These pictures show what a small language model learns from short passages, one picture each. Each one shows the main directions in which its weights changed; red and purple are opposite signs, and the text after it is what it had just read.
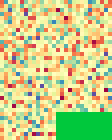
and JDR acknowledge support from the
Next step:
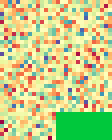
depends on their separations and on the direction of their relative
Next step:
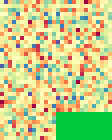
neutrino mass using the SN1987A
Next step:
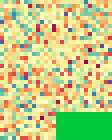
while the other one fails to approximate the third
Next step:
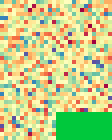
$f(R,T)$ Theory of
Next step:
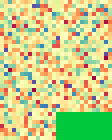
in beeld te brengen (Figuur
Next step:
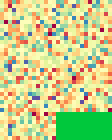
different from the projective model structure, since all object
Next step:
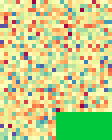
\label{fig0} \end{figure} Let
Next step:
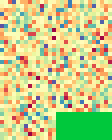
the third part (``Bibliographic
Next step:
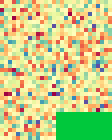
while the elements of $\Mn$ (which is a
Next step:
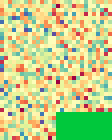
Helsinque analisou mais de cem
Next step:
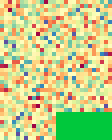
the extra potential is generated by non-perturbative
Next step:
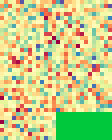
the tensor product, and the eigenvalues of the R
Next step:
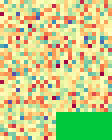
pb}$. The theoretical predictions at order
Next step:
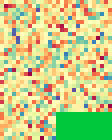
peripheral pixels are
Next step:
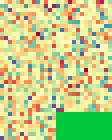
ijtimoiy, siyosiy,
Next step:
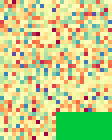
Ainda, produz efeitos de
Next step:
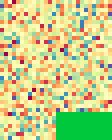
De reiterat că elevii din
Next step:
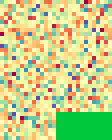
назария, молиявий
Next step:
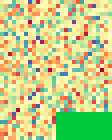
– это глобальный процесс,
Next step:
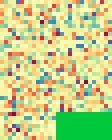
(3.18). Thus this equality
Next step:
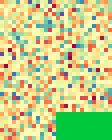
сценарий целиком.
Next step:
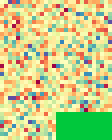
type estimate with weight. The weight $f$ in the
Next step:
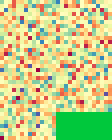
formalism of integrable operators and corresponding
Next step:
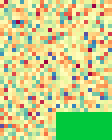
культу датаїзму
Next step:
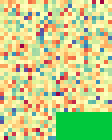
guide for further improvements of the model,
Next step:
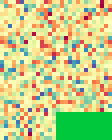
the distinct eigenvalues of $A$, with
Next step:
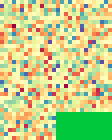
$f$ permutes every orbit
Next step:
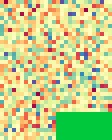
множество исторических
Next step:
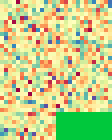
identified. The presence of corotation points may
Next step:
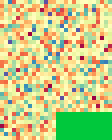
las actividades a las necesidades
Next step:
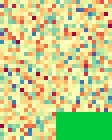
the parameters $\gamma _{1},\gamma _{2}$ and
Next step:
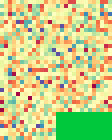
da terapia aplicada quanto
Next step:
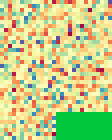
une distribution bimodale notable entre les sites
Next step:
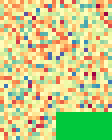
the MCFG $C'$ in the following
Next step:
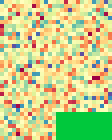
problem for $G$-connections is the determination
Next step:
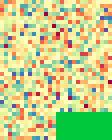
Lemma \ref{var}, the color-set of any
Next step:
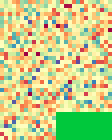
of the theory of low dimensional dynamical systems can still
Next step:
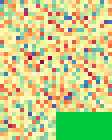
a standard fort of $G$ if there does not
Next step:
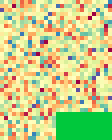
the multi-foam algebras contain the
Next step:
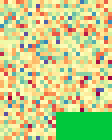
Boborahim Mashrab hayoti
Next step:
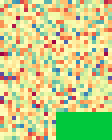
the manifold. The conformal diagram of the
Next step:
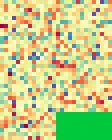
a unital linear map from $A^\infty$ to
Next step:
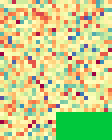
Tamm--Shockley edge states in
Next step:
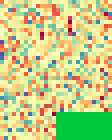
brick.\\ We finish this
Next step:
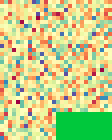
Tanah Rawa 30 Tanah
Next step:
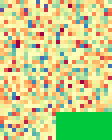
of a composite quantum system in the low-energy
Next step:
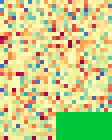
by $C$ and $T$ the pure and
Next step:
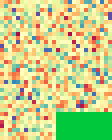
linear fluxes. By linearizing the flux, one can
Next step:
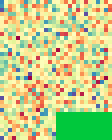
field of complex numbers, seems to be a
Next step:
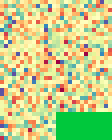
250 K to 14 K. Measurements of
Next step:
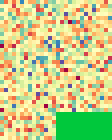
conclude that the choice of using nested over
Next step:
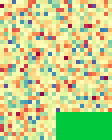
علوم مالی.
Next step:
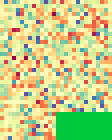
processus d'unité
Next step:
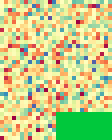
turizmning rivojlanishi birinchi
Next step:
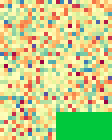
za opće dobro bez
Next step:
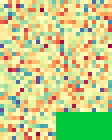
article submitted for published in
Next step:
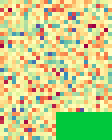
Li$^2$, Zhiqian
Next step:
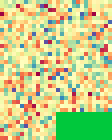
Milliy madaniyatda musiqa
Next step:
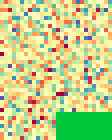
symplectic form on ${\mathcal
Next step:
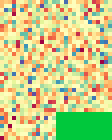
hand, he provided another alarmingly
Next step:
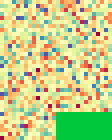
and mean Average Recall (mAR) are
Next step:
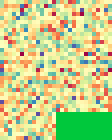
in the case $k=n=2$.
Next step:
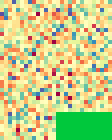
via the \ac{HMI}. New
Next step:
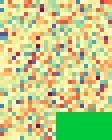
to content understanding and generation.
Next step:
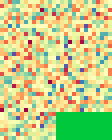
Ucapan terima kasih
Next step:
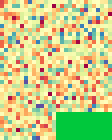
$A$ admitting $(M_2,
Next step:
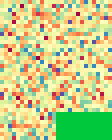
means of pressure induced traps (up to
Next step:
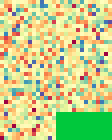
a simultaneous-conjugate configuration
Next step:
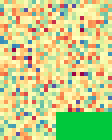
\Id$ is an isomorphism. For this, we
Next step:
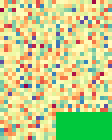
extend $g$ to a continuous function on
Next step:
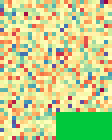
with a minimal coordinate representation, which eliminates
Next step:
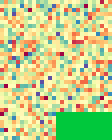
broader scope. For example, in
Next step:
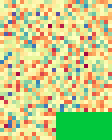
the pp-RPA in the
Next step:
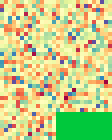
seed as initiator. They are grown
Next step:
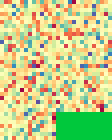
maximum: $$ v(t,x)={\mathbb
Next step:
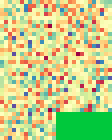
foram encontradas violações das
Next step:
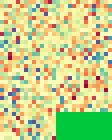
на риска, които
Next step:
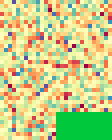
contamination from the MAP data.)
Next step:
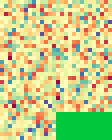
Millet showed that the following formula holds for the
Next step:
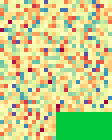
tegishli konventsiyalar.
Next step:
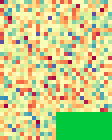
of studying the age structure of planting are
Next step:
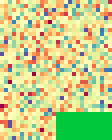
- "Aqliy hujum"; -
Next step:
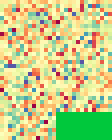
This is in contrast to the reactive power
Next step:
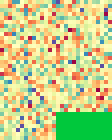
$i=1\dots k$, are below the
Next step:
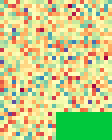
of $G$. In this note we extend this
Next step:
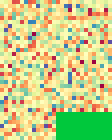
7. Соломанидина Т.О.
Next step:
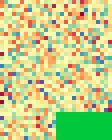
(discrete or continuous), ML solves a
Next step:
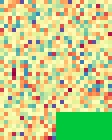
and critical mass accretion rate. At higher surface
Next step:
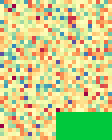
fact that a number of experimental studies
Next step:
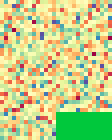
M_{(k,r)}$, define the homomorphism
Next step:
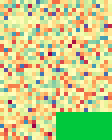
While large proximity zones are consistent with
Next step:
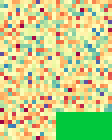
$V_n$ in terms of Fourier coefficients
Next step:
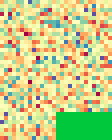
Европе и политики
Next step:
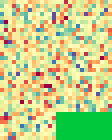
professor universitário
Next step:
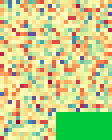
references is beyond our chance and
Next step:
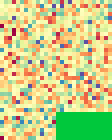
~\cite{k-exp}, which is very close
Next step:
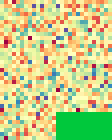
de seus acervos e fundos.
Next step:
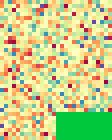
collected with seven different facilities
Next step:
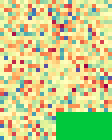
With ABRABLA it is hard
